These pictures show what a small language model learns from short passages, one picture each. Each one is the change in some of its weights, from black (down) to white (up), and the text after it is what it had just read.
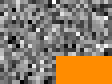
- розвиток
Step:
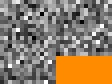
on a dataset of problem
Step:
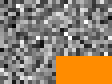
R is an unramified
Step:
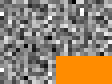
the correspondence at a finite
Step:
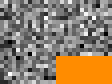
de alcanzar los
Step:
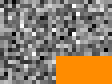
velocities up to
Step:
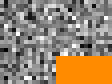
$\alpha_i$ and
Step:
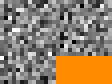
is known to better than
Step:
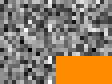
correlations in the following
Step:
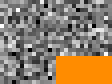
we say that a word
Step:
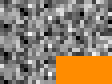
Foi analisado
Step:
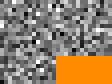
on Hemodynamics
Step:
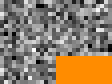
an appropriate linear
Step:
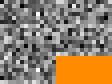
the energy flux of high frequency
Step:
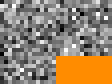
on $\Si$. In
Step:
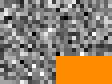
explain the origin
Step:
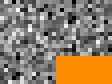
manusia yang
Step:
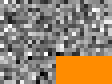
(lower region).
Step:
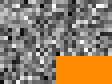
surfaces comprised of
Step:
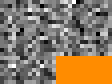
rewards alone,
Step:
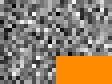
and smoothly transitions
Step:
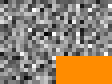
de casa, tot
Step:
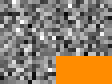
Incorporation of
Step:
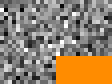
the YBE if and
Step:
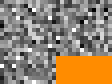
and from computer
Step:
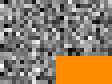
to limited sample
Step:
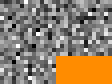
cut by the finite
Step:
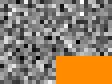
the hot end to the
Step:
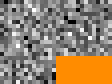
one for $s =
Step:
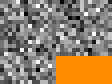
field-dependence of the
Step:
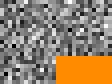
to let island
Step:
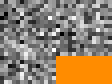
maximal tripotents
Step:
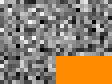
a contradiction.
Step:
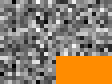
$\xi$, asymptotically approach
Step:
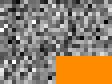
known that the perturbative
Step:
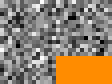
ularning yosh
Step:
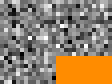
the $xy$-plane
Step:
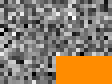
Which experience
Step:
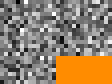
affine transformations,
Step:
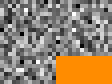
and the CPU time
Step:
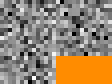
\partial D \times
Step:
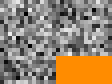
ensuring isolation at
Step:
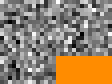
particle-hole vertex
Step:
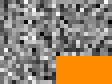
leads to an increase
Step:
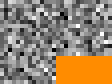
The solid line represents
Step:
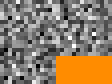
can be cast into the
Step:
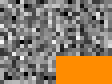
charge configuration
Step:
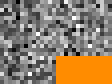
inequality, and oppression
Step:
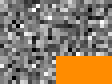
Dantas da.
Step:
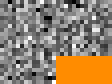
public skilled
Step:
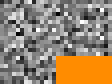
of admixture and
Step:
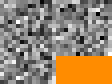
\right] \sim
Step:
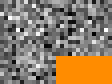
fact independent of~$k$.
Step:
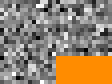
tendrá que
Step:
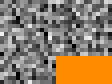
ва таълим
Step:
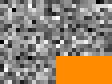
updates the weights
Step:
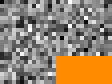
caen y se
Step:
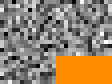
The missing energy in these
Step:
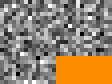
declares that, on
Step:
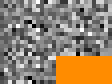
$L \models
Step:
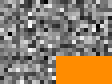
of our method. We
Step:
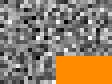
hold for all $\xi
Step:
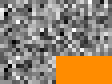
over time and even becomes
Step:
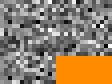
obtained new numerical estimates of the
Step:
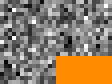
functions that lead to the finite
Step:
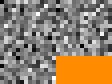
the 8 confirmed
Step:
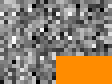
dimension reaches a constant
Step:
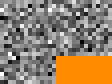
ecosystem---and a
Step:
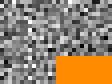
the encoder to
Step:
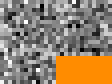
K40m being used;
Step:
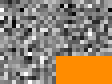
map: if $x
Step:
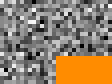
the context. Moreover,
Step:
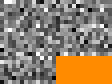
only data at disposal
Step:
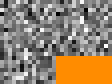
incomplete and dynamic
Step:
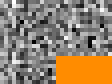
Ayres, A.
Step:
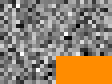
I_0 \cdot
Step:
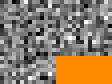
Hamiltonian. Note that
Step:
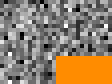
the lower half is
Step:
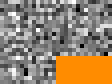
parámetros de
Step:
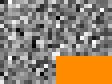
ATAS MITOS
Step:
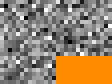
function and instant period and
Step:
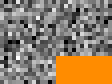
global turbulence and
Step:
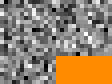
way to express such a
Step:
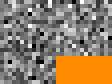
challenges in the
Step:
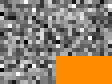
governed by
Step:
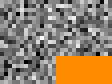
Thus, we only need to
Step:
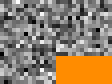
from (iii) are
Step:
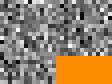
and structural conditions of
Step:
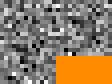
the definition of the total
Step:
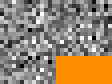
su identidad se ha
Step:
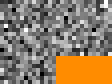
fast changes in the
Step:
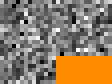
bilan bo‘lgan
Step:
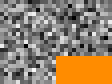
the measured cross section at
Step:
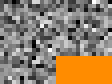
da AccessLab
